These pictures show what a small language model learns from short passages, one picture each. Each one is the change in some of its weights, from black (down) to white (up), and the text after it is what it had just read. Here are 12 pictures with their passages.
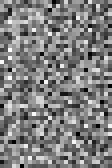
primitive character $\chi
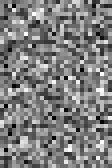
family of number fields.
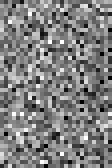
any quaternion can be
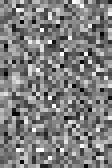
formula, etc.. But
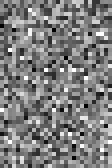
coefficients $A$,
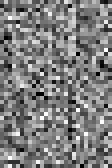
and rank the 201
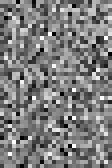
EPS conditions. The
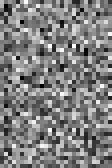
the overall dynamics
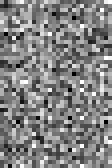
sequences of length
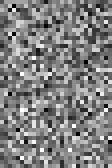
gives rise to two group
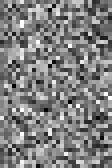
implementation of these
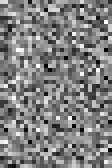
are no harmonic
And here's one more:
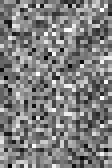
Or can one prove some
